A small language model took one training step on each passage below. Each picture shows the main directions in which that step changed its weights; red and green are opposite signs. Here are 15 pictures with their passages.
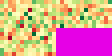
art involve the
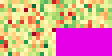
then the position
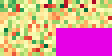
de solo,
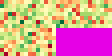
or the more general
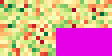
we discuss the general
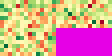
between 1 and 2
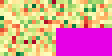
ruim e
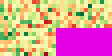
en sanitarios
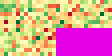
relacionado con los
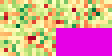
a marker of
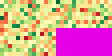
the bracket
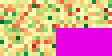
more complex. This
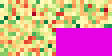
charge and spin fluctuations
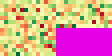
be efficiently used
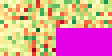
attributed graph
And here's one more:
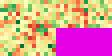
confirmed, these
